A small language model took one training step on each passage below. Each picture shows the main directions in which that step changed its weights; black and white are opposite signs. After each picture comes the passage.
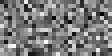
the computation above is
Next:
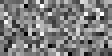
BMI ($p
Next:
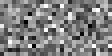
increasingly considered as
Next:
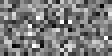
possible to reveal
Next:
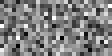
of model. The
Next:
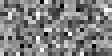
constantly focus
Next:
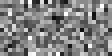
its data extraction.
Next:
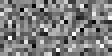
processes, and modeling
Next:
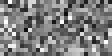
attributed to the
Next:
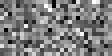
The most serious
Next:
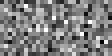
normal. The effects
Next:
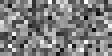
that is below the
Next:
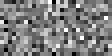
assign the thread
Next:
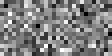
administration -
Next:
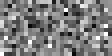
the long-term
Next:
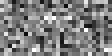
the role of innovative
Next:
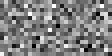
year or place of
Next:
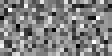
main research goals were
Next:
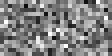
organizations governed
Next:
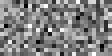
difference found in the
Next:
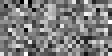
Some of the
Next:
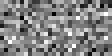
In November
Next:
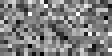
of a bladder
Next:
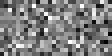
market participants, another
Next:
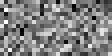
To control R_T
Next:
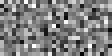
and community building.
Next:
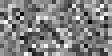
that overturns
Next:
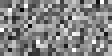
data to be used,
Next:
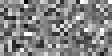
utilized to measure
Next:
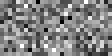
need to develop regional
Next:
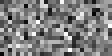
communication between people,
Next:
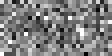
as well as related
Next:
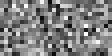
with effective organizational
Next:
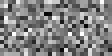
to sterile
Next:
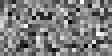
systems, as carried
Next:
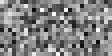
transactions, work
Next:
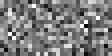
the writing
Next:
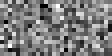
and resistant to
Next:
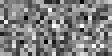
respectively. After
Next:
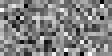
Return of
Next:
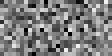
work, including experimental
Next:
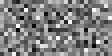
processes may further lead to
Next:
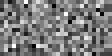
is converted to
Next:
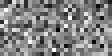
conflict of interest
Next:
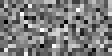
"reference term
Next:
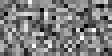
the form of the
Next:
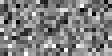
disintegration of
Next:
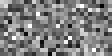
8 The PCT results
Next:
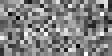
learning the latent
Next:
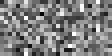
of those, women
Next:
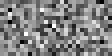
with the market and
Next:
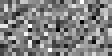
very confident about
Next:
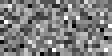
and 24% of
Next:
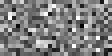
science has also been
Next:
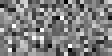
solution for treating
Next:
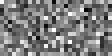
an investment in
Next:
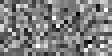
system. What
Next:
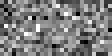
- How do
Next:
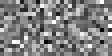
with an average of
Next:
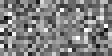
to verify
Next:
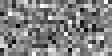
fulfill human
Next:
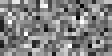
have created water quality
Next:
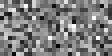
was then entered into
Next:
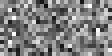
and information gain,
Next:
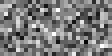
of the German
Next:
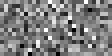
regulated using the two
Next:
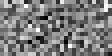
urgent to
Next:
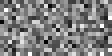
mechanism. Based
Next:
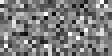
etc.) These
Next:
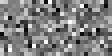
metamodel for
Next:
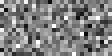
standards. The development
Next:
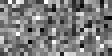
explicit finite
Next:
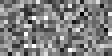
LC flows which
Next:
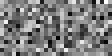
stress strain graph
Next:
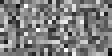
and this might result
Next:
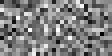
The split
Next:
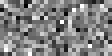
santri have good
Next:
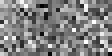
The connection of
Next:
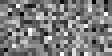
duck and
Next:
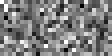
effective parameters in the control
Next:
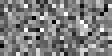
no structure (167
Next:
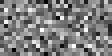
to minimize
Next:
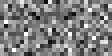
became a concept
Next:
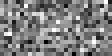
part considers the
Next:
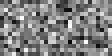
population called collection
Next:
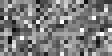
been linked to
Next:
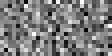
than 1 day.
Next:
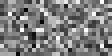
variety of biological
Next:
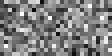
of Eryx,
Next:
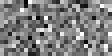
the parameter vector
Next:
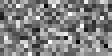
anxiety in
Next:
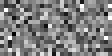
and 2 zero
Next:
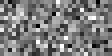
data gaps would
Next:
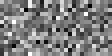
contrast, the
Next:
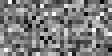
fuelled by
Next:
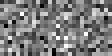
traditional methods and
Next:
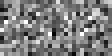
a more holistic
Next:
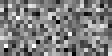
and Poland,
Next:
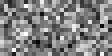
The Journey
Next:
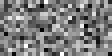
the samples, while the
